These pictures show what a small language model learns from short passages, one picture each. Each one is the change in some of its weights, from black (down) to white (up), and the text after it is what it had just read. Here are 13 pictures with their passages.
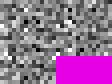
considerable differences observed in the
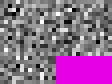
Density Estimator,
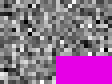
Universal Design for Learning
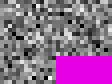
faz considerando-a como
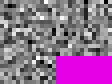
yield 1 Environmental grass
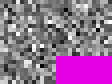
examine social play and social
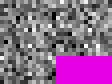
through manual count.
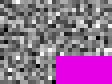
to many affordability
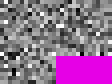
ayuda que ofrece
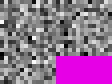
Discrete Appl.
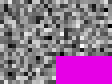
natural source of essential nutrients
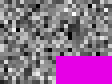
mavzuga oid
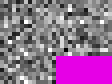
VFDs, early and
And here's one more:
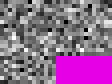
by OpenFlow
